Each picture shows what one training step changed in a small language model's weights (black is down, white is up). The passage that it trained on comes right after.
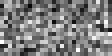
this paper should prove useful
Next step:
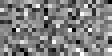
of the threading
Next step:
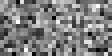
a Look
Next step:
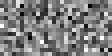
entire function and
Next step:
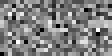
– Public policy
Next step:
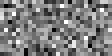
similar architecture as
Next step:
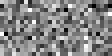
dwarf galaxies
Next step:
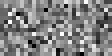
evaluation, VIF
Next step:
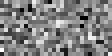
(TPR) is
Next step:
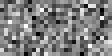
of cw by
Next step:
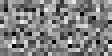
obtained from MD simulations
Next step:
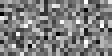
this individual should or should
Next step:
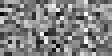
the behavior of the
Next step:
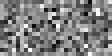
material MCGO
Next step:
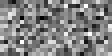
to the Ce
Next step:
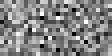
his or her full
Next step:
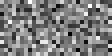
theorem concern the
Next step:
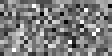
were passengers
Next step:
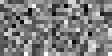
impractical to
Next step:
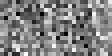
The temperature rise of
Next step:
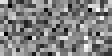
dwarf. These
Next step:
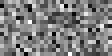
analytical literacy
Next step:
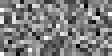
in quality as a result
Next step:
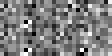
c c c c |
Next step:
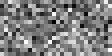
classical equivalence',
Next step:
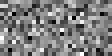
as $x =
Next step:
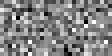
as a collective
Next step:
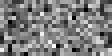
as may descriptions
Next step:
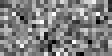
If the function $F
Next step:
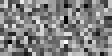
minority spin Fe
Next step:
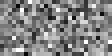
as the diagonal lines
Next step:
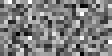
significant extrema
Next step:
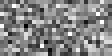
oils will provide the
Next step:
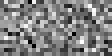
Poisson random
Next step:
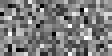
interval ($C_{\Delta
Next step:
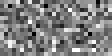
place important elements.
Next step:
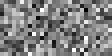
be taken cellular.
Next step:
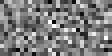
preserved or
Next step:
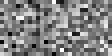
not secure enough to
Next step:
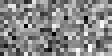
\ge 1$ and
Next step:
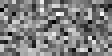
the coldest
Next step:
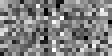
it. Finally, in
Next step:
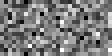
that retailers
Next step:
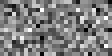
foothill and the
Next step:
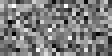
part A. Part
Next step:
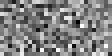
a respective profile
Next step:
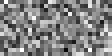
ensure reliability.
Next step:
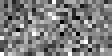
adding one more
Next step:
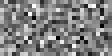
of the event
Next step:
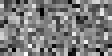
a YAG
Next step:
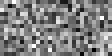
instances with 1000
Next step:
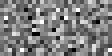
We claim that these maps
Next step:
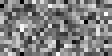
also define degeneracy
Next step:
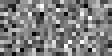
is more than one
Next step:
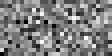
yield narrow spectral
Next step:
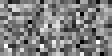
use a fundamental result
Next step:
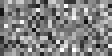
view, polymer
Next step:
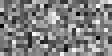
on Routing
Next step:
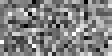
ARs can be
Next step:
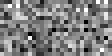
vdx + C
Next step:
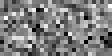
P_\Sigma$ are
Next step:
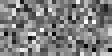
space with scalar product
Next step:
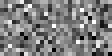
to functions with compact support
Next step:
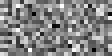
central problem to be
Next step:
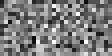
The freight
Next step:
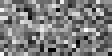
we approximate the force
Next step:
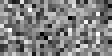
implementing software
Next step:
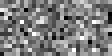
gives related control signal.
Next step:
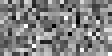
2 TEM images
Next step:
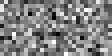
did not achieve
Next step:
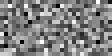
AI models and this is
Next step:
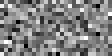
mask over the
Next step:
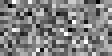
integers $\le
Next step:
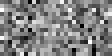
$N$ has the
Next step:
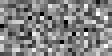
for the second result in
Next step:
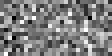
derived by Oset
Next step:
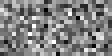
network as the classification
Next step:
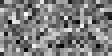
with species-specific
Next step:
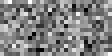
applications, the use of
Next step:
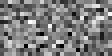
take into account the
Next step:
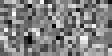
from a new high
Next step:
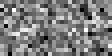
following Clarke
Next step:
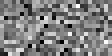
not used in the
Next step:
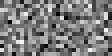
with respect to control.
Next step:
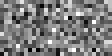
and private
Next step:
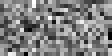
the logarithm
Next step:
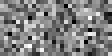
$\kappa$, say
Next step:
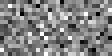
support of Grant
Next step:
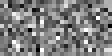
on Azure for
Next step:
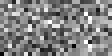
\over \d
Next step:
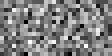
or as the image of
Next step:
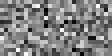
of their associated directions
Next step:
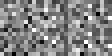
\item type 4
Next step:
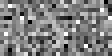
charge state corrections
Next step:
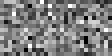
from the United
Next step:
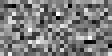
tests and the
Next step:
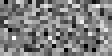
a nearby City
